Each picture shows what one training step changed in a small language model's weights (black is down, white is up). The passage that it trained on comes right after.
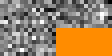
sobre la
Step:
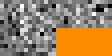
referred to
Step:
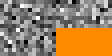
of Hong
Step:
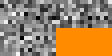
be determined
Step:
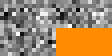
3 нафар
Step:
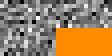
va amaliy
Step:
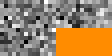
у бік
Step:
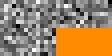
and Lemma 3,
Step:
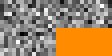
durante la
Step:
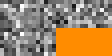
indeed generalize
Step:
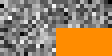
definition in that
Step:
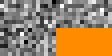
use of the following
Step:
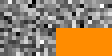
into four
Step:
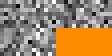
optimality conditions
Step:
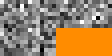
Journal of
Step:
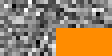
in} \noindent
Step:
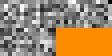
large that
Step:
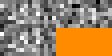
bounded operator from
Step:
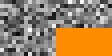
process, which will
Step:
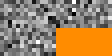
top forms
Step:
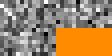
among the
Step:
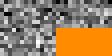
of maps
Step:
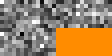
the local and
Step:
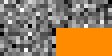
gain in
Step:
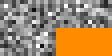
Note that if
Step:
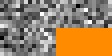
em que os
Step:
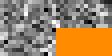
strates de
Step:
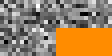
validade para
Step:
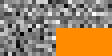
to $Y
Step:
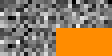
defender que
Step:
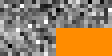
proposed in
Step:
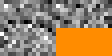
graph obtained by
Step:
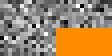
work out $
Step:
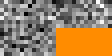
e seus
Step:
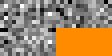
$I$, that
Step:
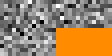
at least one
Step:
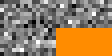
\forall \
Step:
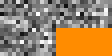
est tout
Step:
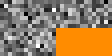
G$ are
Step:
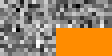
of service
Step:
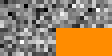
the dressing
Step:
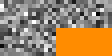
starts at
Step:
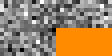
papers related
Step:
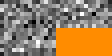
\forall a
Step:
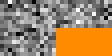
We observed
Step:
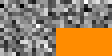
1 \leq i
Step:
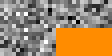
этот раз
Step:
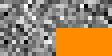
value $6
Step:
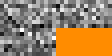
First we do
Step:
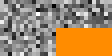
equal to:
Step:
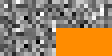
We can solve
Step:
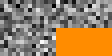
is specific
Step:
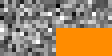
spend less
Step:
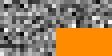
hajmi va
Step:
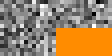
use partial
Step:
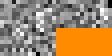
"Har bir
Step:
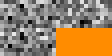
particular, for
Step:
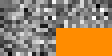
Taking the
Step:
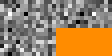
or equivalently
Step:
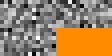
with domain
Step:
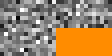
the following results.
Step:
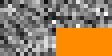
we deduce
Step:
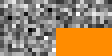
the iteration
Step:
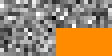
regularization function
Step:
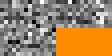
relacionar a
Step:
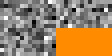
va tog‘
